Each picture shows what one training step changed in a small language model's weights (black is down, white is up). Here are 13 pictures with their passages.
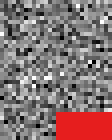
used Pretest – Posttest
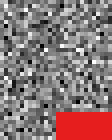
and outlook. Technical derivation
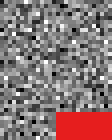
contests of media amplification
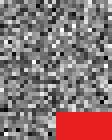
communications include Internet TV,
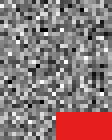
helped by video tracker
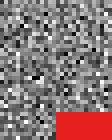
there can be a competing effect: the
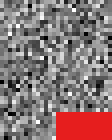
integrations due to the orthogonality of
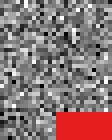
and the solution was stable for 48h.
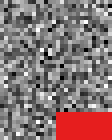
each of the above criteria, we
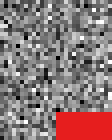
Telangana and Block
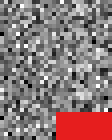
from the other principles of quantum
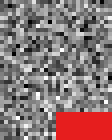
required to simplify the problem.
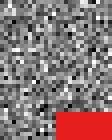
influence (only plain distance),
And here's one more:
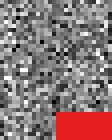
is incorrectly identified\par or
